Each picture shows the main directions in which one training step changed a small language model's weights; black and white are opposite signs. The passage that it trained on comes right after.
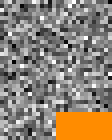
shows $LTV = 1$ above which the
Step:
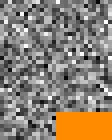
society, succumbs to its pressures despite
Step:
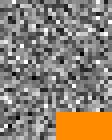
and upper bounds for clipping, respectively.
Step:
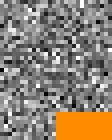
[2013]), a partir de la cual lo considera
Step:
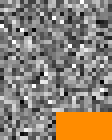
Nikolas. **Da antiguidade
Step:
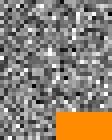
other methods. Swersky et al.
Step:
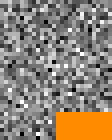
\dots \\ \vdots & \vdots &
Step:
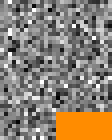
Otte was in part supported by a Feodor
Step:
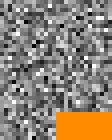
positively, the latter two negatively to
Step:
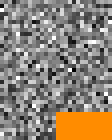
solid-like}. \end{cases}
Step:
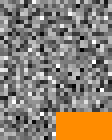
mostrados o expuestos en una presencia
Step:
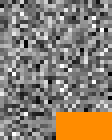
detect recurring fluctuations, and stationarity analysis to
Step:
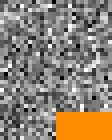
Furthermore, the judge considered that the crime of
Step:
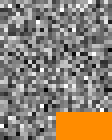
SOLPS-ITER axisymmetric E-field
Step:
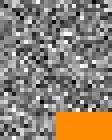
the liquid–gas transition regions result in the
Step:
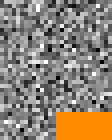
LEAD BENEFICIARY
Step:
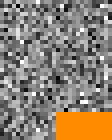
HYPERION templates
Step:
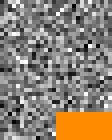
the way in which the two national variants have changed
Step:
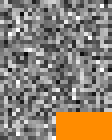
Pozos, "Springer handbook of medical
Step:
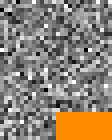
photons and 2) the correlation length of the string network.
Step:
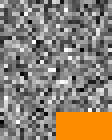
as a stochastic system would offer more robust and
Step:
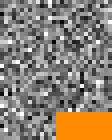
disk. The near-field coupling induces the
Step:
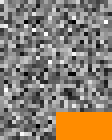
sensorik qutichalar: turli
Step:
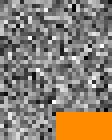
the Qur ' an in Q . S
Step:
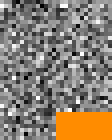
the medium-resolution observations and consisted of
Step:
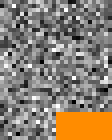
in the first 24 months of life but the diagnosis was
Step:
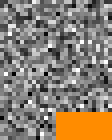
de Farmácia E-mail para contato:
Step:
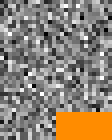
overlooked and caused some disputes on some
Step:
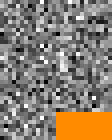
ҳаракатланишини ҳисобга
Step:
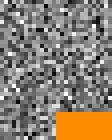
acquired with both random and laser
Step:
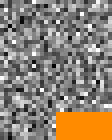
asosiy savdo hamkorlari hisoblangan
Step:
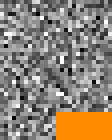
lo afrontamos podremos impedir que
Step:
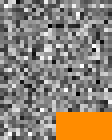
relationships and environmental responsibility. When grouped according to
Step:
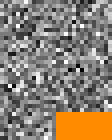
Verilog-AMS behavioral model and design
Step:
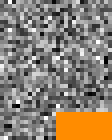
aspects, which in turn affects the choice of technologies and materials
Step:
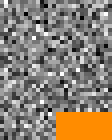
indivizi, iar indivizii nu
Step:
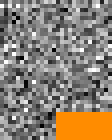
beginning of the use of the technological potential of a
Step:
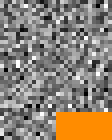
gates $K$, this error bound is exponential in
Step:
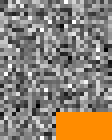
составление словосочетаний с
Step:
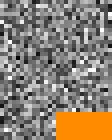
a recommendation approach and varies the approach's parameters.
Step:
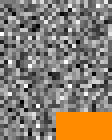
keyinchalik ilmiy-falsafiy
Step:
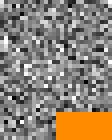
the underlying cause of liver disease and assessing the
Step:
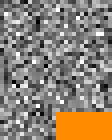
berbicara, tetapi juga
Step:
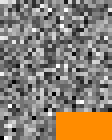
Josephson current \begin{eqnarray} I &=&
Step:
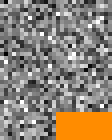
scheduling algorithms Scheduling in cloud is
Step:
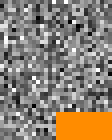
педиатрии Ферганского
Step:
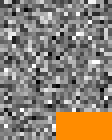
195 countries reached an agreement at COP21
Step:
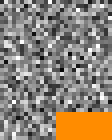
consistent with those obtained by Kang et al.
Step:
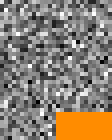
narsaga xizmat qiladi, va shu
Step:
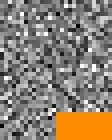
abruptly cut short. The paper concludes that
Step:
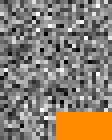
voqealikni murakkab
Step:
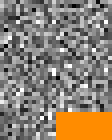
that not all the citations are equally important.
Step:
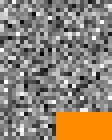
pitää maankäyttö
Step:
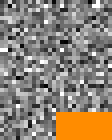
then the relationship between the dependent and independent variable can be
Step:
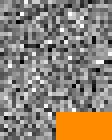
(3), revisão conceitual sobre
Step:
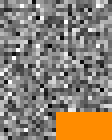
While certain areas show stronger engagement, others highlight
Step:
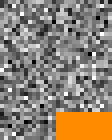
the outer peaks in the RSs for moderate and
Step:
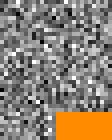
вызывает вопросы
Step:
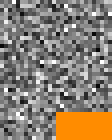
direction and slightly above M point. For clarity, we
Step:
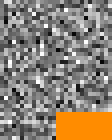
F1-score by PCA-LDA
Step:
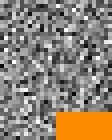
ونتائج تلك المواقف على
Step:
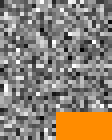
the three, will exhibit an analogous
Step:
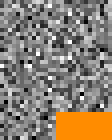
as angina pectoris and myocardial
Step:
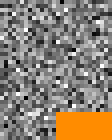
time-consuming, and resource-wasting
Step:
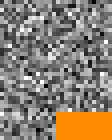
tilida) o'zbek va jahon
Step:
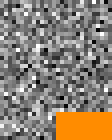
temperature. The Fermi liquid regime
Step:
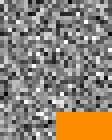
can be seen in the poems and sounds they
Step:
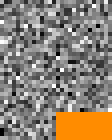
рыночных отношений в
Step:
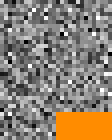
Hospital Based Assessment of Different
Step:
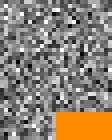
segurança proporcionadas pela blockchain.
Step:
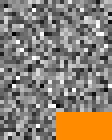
and composed during the first lockdown in the
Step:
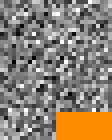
ravishda hisobga kirmagan
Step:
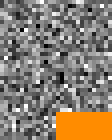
II, se hace referencia a las clausuras
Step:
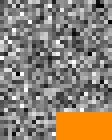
semesters and are taught the relevant and necessary
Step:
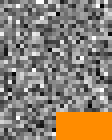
significativamente a inclusão de alunos com
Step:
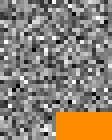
in describing the transport into MCs. This
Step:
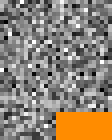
- The inflow rises : the Atlantic
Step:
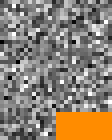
to disrupt the broader renewables
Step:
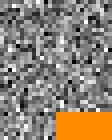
used a descriptive quantitative design that seeks descriptive information
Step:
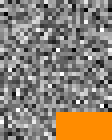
this would require an undue proliferation of
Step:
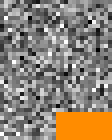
\approx 8$ ps)[4], all of them
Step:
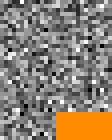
Mechanical Engineering Report On A Design Of
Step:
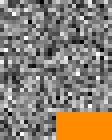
these numbers vary a lot from project to project.
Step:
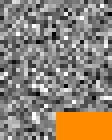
jinslarning miqdori, alohida
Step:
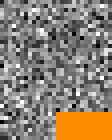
cream formulations, which were evaluated for pH,
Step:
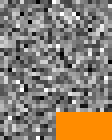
in Indonesia [2]. Research mentioned that most
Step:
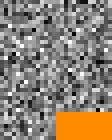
Navoiy ; mas'ul muharrir
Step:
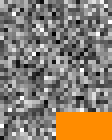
lograr canalizar estrategias e innovaciones
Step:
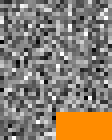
المدينة الشكل الشريطي على
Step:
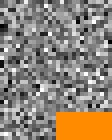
insulator semiconductor configuration. Metal:
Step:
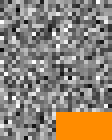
инвазионные болезни
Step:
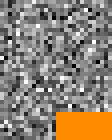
Geography within real-world contexts. Similarly,
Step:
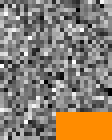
know that at the time of this image the flare is
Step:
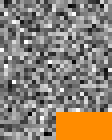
in potassium hippurate for low
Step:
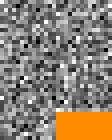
suv resurslariga zarar
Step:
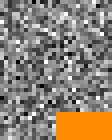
acquiring the data, for demographic properties, a
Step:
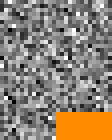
min, most CBDA converts to
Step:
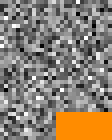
high energies), etc. The intranight PSD
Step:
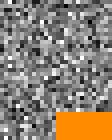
Örgüt Kültürünün
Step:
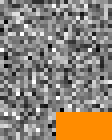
y en ciertos puntos
